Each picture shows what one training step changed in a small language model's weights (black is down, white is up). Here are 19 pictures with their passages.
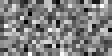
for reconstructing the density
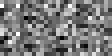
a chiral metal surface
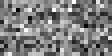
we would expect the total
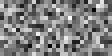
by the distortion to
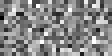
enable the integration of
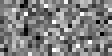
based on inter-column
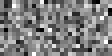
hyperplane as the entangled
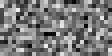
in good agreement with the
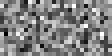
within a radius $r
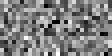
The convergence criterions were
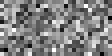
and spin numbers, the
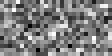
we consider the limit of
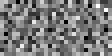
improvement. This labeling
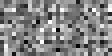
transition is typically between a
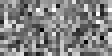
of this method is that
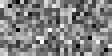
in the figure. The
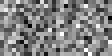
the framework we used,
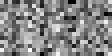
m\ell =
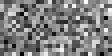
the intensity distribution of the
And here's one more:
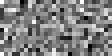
between Raman shift and
